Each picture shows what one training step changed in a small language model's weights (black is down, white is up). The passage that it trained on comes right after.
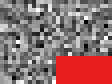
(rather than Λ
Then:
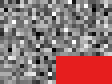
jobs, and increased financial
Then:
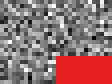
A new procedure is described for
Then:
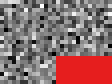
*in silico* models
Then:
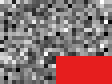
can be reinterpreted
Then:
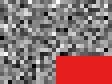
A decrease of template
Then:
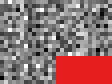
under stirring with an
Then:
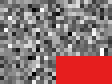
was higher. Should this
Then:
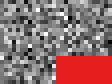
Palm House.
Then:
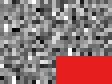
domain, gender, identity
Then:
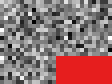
to ambiguities during
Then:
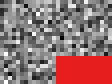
continuous, proactive healthcare
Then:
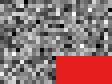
that directly interact with communities.
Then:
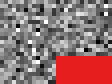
1: Respiratory signal
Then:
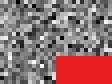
groups. IJABMS
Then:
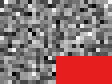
2⁶¹ and his own
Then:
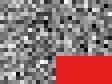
Method for the Determination
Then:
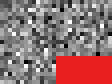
this will protect against subsequent
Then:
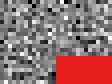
Code Sources Nature
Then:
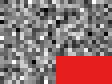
involves considering the capabilities of each
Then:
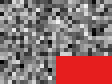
of molecular weight and PDI
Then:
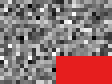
have not been formalized.
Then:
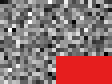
deflection characteristics are studied for
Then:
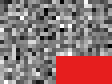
required for modelling including climate,
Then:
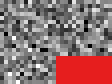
is so easy to determine who
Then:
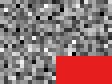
protecting the environment. Its
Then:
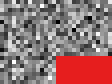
walking distance; then,
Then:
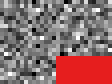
MSDC than the
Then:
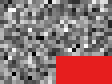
accountability to stakeholders,
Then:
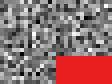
size historical dependency.
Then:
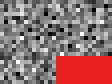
the design of real-time
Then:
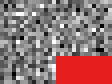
its direct impact on brain
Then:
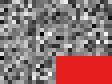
but has named 3 of
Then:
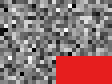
be applied to many systems,
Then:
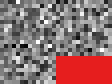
problem by increasing the emotions dataset
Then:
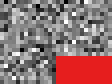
cancer. However, there are
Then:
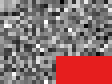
techniques of this domain, while
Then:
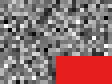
in thickness of 1.27
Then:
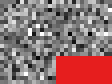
behaviour, at massive
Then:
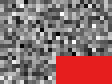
that many cells have low
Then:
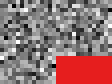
married caregivers of
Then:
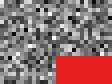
and benefits of this technology to
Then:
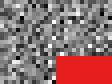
the data were subjected to
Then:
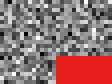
offers optimization of various parameters that
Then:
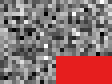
the frequent presence of moving
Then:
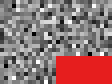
this area can help the patients
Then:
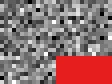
the motor state is our
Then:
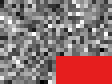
with a population of 350
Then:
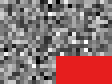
in an agile way and
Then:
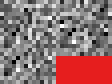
for the development of such a
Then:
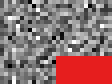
their audience, who explicitly
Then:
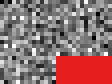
proteins are made up of
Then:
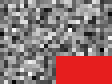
shown in Fig. 2.
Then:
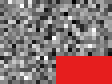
to be conducted on models that
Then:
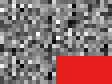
KR MEENAL*
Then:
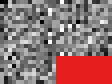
1. Numbers of
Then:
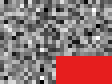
for 2 hours. The
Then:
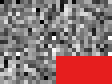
Task & DGBSA
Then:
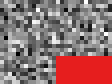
p . As a result,
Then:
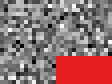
a study to compare the effectiveness
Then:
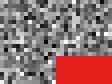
the world not yet ready
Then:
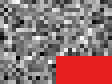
about 15 m/s and
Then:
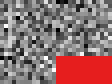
general initial requirement analysis and user
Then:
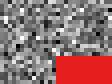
Although the IGA was
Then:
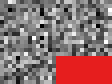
dogs; - ecological
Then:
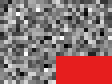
folate absorption into body
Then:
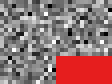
Cross-section Z1 emerged
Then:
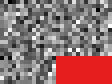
preparation of all planned events;
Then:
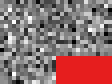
value is as follows:
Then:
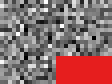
one of our previous research
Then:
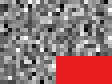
gas holdup, pressure drop
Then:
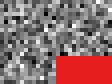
the regular utilization of the
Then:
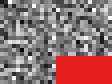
mood, irritability,
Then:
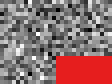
has a larger binarity percentage
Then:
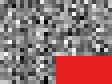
drug release percentages for the
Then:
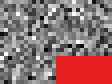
by a momentum trap
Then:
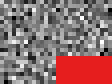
elucidate the protective
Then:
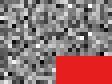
locations of collected samples Sample
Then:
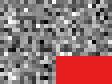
2024). This approach allowed for
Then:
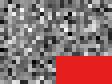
requiring no code modifications
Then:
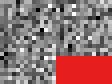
apply different kinds of noise
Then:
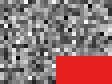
these techniques have become increasingly accessible
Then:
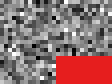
and drought buffering over
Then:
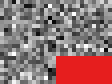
chronic cough and reducing the
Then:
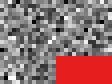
By addressing the identified knowledge
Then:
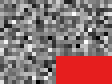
*Journal of the American
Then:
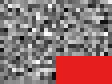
ISB Industrial
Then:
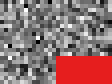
analysis and modeling that have provided
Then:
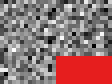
outputs. This work introduces
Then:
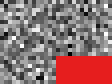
taking place right under their
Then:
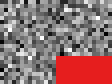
research paper is to find the
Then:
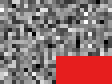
which could make collaborative governance
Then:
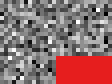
is possible to ensure the
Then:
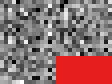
wireless network setups in
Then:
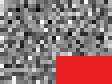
financial stability, emphasising active
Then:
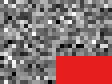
completed our study by defining
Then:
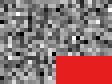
hepatitis or
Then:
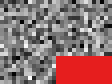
legal framework, Technology development,
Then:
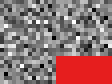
Results By reviewing the results
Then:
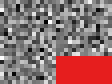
phrase “good
